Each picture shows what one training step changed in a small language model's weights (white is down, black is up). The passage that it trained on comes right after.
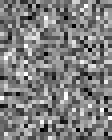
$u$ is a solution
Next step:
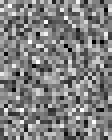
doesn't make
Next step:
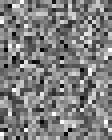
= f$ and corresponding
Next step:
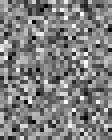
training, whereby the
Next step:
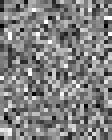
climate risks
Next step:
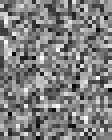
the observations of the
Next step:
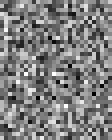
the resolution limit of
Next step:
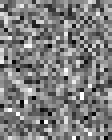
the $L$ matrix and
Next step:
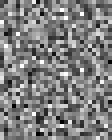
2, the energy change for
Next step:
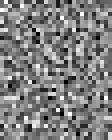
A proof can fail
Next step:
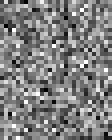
$\tau$ are local
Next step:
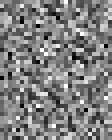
in working with the
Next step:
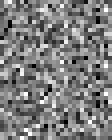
will be automatically
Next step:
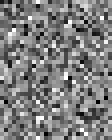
called Finsler
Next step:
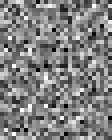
is always a
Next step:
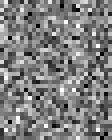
the unit cell,
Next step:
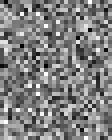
the proof is complete.
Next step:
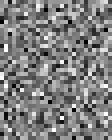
- For any block
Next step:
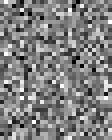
adult member of
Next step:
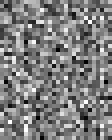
to the temperature $T$
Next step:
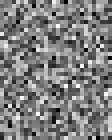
this contradicts the
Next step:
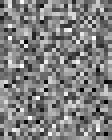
general enough. Section
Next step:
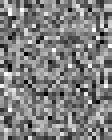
a cyclic
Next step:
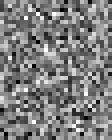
is, the energy of a
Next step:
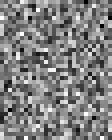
of research, although
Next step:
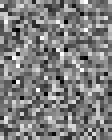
the addition of one
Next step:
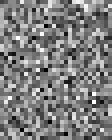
impact associated with PQ
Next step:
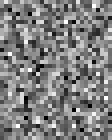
generated by $f$,
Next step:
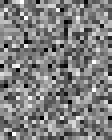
have always been a
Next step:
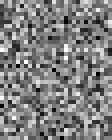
degree of the polynomial
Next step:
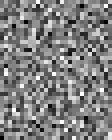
\hdots, r
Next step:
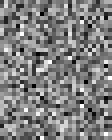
of China under
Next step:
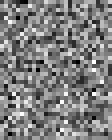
engineers have been
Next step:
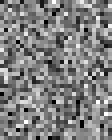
the flat roof with
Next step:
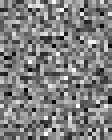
vectors.} Consider
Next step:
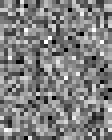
a more resilient
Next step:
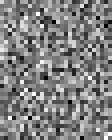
Z^2$ is an
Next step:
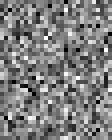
quantile regression
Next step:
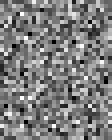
treatment given.
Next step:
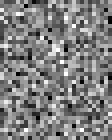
continued migrating
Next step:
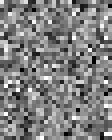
the atomic scale
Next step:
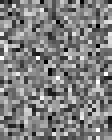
the linear relationship
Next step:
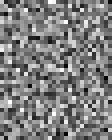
improvement during
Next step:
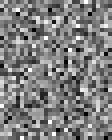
have an infinite
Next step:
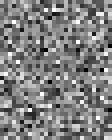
total topological charge
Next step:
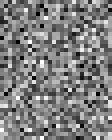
Ascorbate In
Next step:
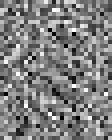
umbral de
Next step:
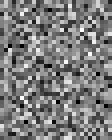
indicates the expected
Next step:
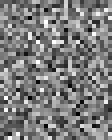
that is, turning
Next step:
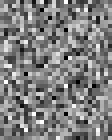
noisy point set:
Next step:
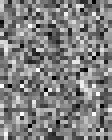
the two equations above,
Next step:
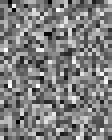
by Use of Two
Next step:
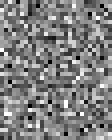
track directions.}
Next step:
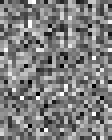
by gravitational
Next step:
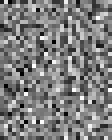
``Is the output
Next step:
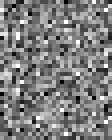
he was barely
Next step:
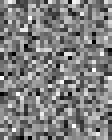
been adjusted to
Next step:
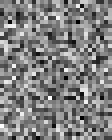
the form $(\vert
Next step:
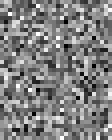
the gate source
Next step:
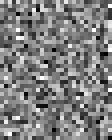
with other strategies
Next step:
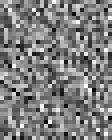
hyperopia) than in
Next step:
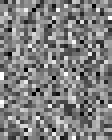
x$ - parameters used as
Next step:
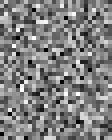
because of its good
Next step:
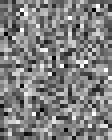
and $\lambda_2$,
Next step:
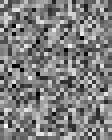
all events with one
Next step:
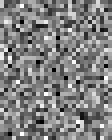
of the target due
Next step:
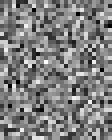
the background of the
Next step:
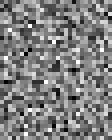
to hBN should
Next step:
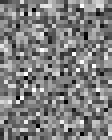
for P13, and we
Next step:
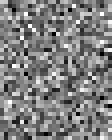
linguistic and
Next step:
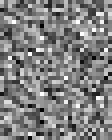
to determine the
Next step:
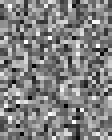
locally uniformly
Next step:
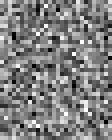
are nullity classes
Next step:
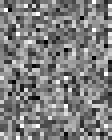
potential conflict of
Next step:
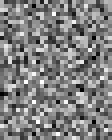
involving global
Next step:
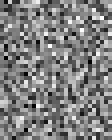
quantized operator for
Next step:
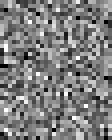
we explore in a
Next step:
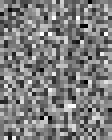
\cdots \oslash
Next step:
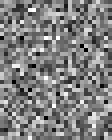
has provided targets
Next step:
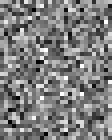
and regularity results for
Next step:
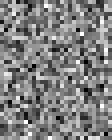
estimate a field between the
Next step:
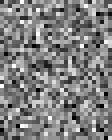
is due to Table 2
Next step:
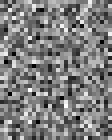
continuous rather than
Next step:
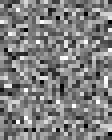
between depression and
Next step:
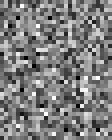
that all distributions are
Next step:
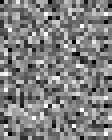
well as involve the
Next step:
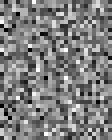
element time step length
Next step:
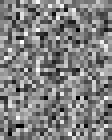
While the mid
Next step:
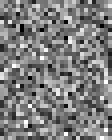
could be construed
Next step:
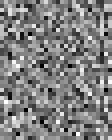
a stochastic
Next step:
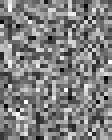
about the risks associated
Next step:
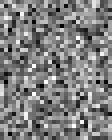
equations of the two
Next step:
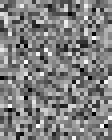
the transformation $(u,
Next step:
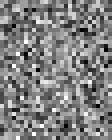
were calculated using the
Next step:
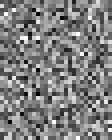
not. If there is a
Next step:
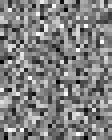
complex manifold in a
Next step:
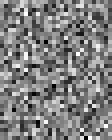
placing them in a
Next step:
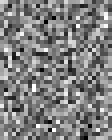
of electrons or
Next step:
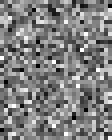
at high T due to the
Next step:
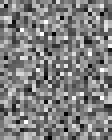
details), further
